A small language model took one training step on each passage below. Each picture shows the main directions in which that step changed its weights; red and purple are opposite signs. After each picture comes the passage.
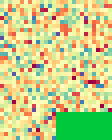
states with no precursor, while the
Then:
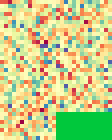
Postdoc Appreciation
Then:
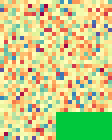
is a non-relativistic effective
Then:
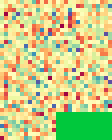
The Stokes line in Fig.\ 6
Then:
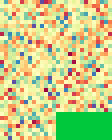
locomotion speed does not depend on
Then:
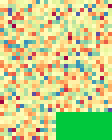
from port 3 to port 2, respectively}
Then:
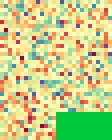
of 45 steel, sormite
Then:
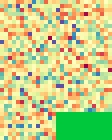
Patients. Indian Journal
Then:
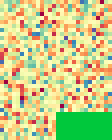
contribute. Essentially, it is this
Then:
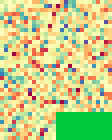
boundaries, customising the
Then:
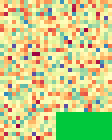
the aperture number count of lenses
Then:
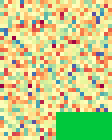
stacking). \emph{Lower
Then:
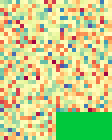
\delta_{KL} \, \delta
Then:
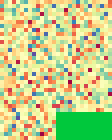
oscillating pattern in the
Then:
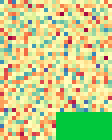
the ${\bf 5}$--plet light
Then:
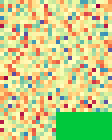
problems in the enforcement of the
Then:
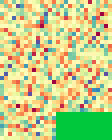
ref. 97 with permission from
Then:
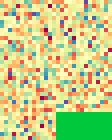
have maintained the best health and
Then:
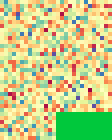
designed one teaching unit in casting
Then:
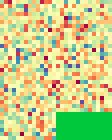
Ashfaq Ahmad²
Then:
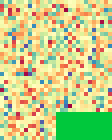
in distinguishing real from fake.
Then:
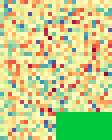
$$V = \begin{pmatrix}
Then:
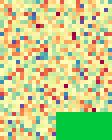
can be of inestimable value also for
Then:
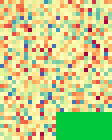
China U.S. needs stronger
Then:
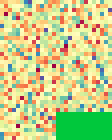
considerable literature on statistical
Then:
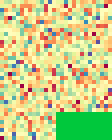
Dr Hugo Ricketts
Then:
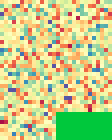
Te Pūkenga is set
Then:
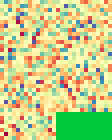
surface properties". *International Journal
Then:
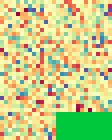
mechanical characterizations are summarized in
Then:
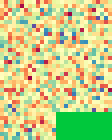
of the phase knowledge makes the problem
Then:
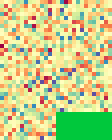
evaluation, we experimented with two types
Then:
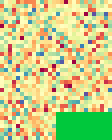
speed $v_\bot$, remains
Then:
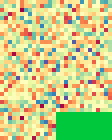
{\it Phys. Lett. A }
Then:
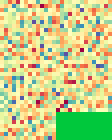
square kilometer detector are shown
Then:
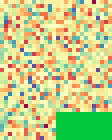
part of the application co-design in
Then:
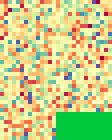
of receptor clustering in presence of only
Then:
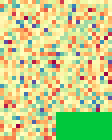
Thus, we find \begin{eqnarray} &
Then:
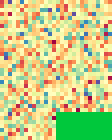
High Integrity Systems.
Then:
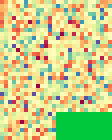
\,& \mathbf{NATURE}
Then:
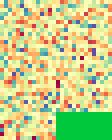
of virus $m_v$ and of
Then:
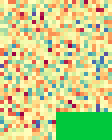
For case ii, both pieces
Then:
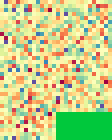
also able to prevent or reduce
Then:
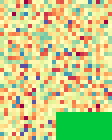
expect the gap between SaMer and
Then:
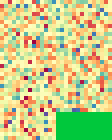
et al., 2022; Medina et
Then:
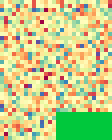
spacetime with spherical symmetry and
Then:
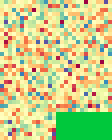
stone in the mountains with the
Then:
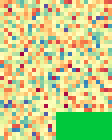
speed leads to a reduction in the
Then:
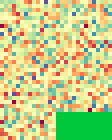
attribute that is grouped into 3
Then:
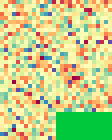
exhaustive explanations for the
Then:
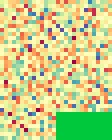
agricultural production. Grilli
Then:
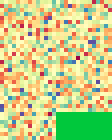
these experiments have been shown in Fig. 2.
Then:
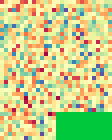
in Kazakhstan and in the
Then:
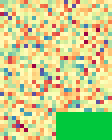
evaluate our approach. Predictions may be used
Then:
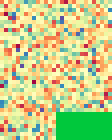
at the time scale of $t \sim
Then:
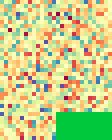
almost the same as the previous sample. In
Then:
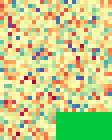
World War are some of the significant
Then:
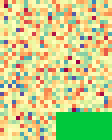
respectively. According to UNDP
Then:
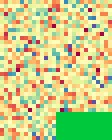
same laboratory conditions for ~3
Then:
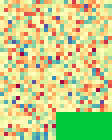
and relevant legislation In line with
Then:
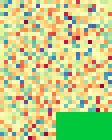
for DC. The first line of treatment
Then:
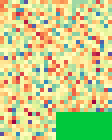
horizon region of an extremal
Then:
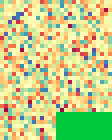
to the vector $(0 0 0
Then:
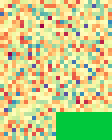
rats. Materials and methods
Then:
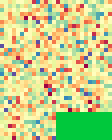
las estrategias de
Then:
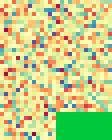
was taken in a volumetric or
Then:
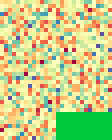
plan? What do you think,
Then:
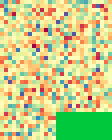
is likely the reason our
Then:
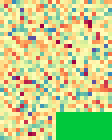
Shrödinger equation $$
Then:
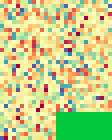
Cryptography is the most known
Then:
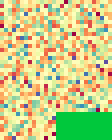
examining the level of utilization of
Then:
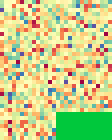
delicious peaches are low in calories
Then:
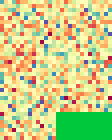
images with the multi-tip artifact
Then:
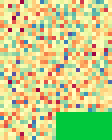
dimensions research community is essential, as
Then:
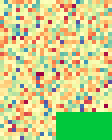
operation across the MPI ranks
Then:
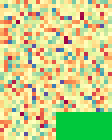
the portfolios of funders
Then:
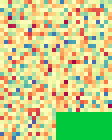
We considered in detail the simplest case of one
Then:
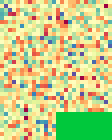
the LaTin-based coupling lies
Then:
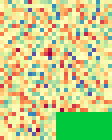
Dimitar G. Chereshkov
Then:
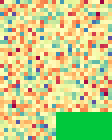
other units) - Sensitivities to:
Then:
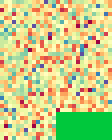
a reference mirror. The interference
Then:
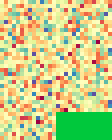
and treated ones were detected. This
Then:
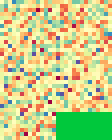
society. In the context of
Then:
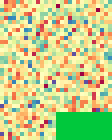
“it pays for college and you
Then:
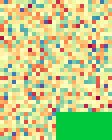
logistics task in which agents
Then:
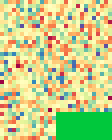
for the Mock LISA Data
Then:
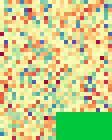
could evade the defence mechanisms of the
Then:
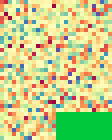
formalized in the form of a model of
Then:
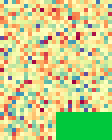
is 100 and the sample size is 50.
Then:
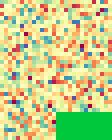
and build resilience at a system
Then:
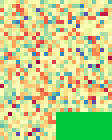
and water deep showed significative difference between
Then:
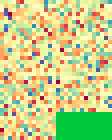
\label{sec:results} In this
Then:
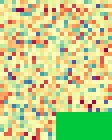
narrow scope of applicability, the
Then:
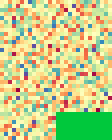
the Lagrangian density we repeat the
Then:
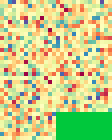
linked to increased anxiety and
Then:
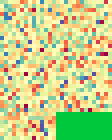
evaluating and fine-tuning of
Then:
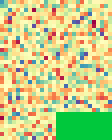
forms a $4\times 4$ matrix
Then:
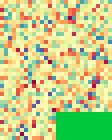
AGN2 populations, while they differ
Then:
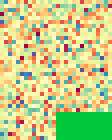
functional form of the reaction velocity and system
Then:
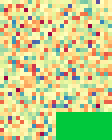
have exacerbated the problems in the
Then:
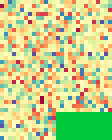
To do this, we used Random
